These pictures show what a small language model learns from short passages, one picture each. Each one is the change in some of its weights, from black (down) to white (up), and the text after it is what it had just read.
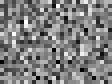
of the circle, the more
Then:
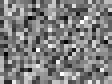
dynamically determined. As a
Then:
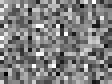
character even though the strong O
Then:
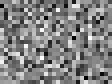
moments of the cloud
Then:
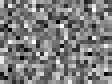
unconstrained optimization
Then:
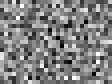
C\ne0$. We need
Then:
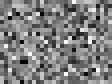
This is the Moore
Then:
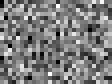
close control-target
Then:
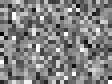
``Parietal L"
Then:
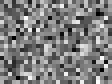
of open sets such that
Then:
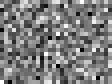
fields are those for
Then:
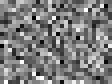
not completely) from that
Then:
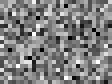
this case, the wave function in
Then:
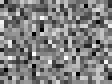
) \leq \mu ( B
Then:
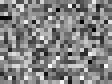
(1) is obvious.
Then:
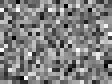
For $c_1$ and
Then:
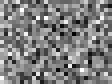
the same cardinality,
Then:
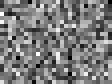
gives a travel time
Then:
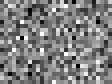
key by using the
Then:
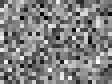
We did not relax the
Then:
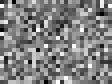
second statement, observe that
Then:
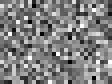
masses within a sphere of
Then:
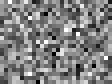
the geometric meaning of formula
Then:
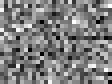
distribution $N(0,
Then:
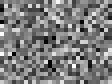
We use this to give the
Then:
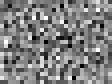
$ \theta$. We shall
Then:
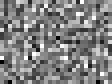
that there is a curve
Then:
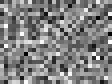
type. But his
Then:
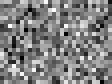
are driven by the
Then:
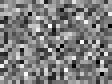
if $u \sim_G
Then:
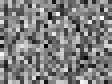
on the causal structure of
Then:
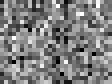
mode can be observed by
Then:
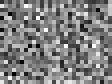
call such a state that has
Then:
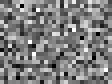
discrete spectrum $
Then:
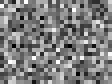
pulse peak field
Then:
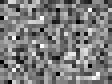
extrapolation effect into the
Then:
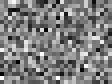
To situate our approach
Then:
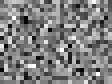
have $v\notin
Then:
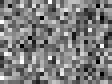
ionization may become
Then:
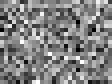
the low-depth
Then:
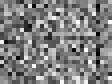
on this, we introduce the
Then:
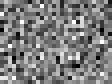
we demonstrate that such
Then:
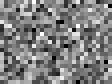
weak decoherence is
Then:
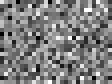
Al sample can with He
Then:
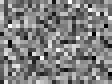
is a scalar or a
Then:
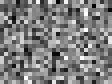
magnetic properties of both
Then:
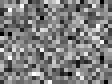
Using makeshift
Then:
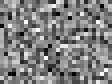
have a comparable cost
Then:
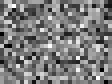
determined by the fixed point
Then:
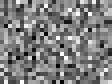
that our implementation
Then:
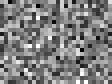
transverse (S) and normal
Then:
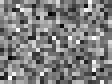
work along similar lines),
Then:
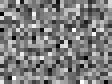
use the eigenstates of
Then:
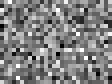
case arises if the
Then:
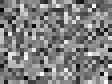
deep learning components
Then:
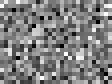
hand, Opus only obtained
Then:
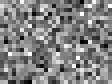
[5] for Eve's
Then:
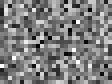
orbit space looks
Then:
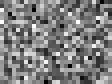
hypotheses and
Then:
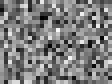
conjugacy classes
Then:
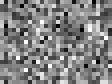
Vitaly covering
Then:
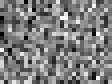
analyzed models, see
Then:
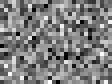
layer of protection at
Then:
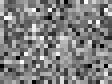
checked in our setup
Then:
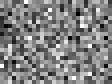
of the theory. If any
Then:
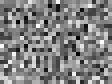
overlapping groups can
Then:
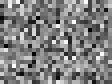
free plane jet in
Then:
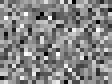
of One-Step
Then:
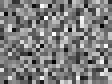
of this formulation, obtained
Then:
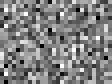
where $\as(t)$ is
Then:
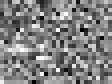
\item the {\it singular
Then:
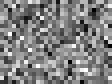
side by a circular arc
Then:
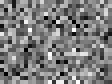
particular case of CB with
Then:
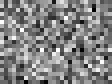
the left regular representation and
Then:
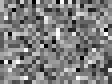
small open subgroup
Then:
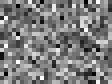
of the Manchester
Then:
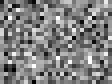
transport related parameters
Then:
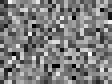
Parameters are given in
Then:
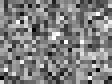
we also use $\Rm$
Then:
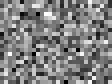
complete basis for the
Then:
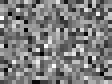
becomes apparent if
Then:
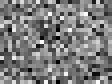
\begin{Def} A
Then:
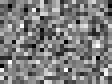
geometry representation and solution
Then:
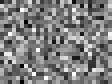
names of the methods are
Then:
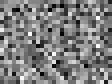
usage $e_i$
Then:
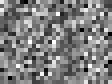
as references to
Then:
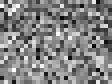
\hline Acetate &
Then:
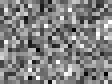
and $m_e$ are
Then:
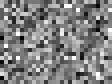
maps by Minsky
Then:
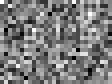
theory suggested the
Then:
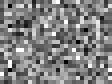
are different, it is obvious
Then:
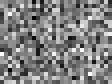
type are strictly
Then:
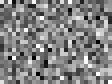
\left< t^i
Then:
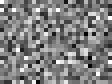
depend on smaller number of
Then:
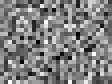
days do not contain data from
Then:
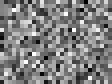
sheaves of groups
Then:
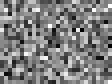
approaches the speed of
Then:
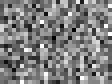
Our paper presents an
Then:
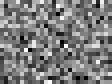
caption datasets,
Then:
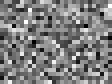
experiment in a chain of
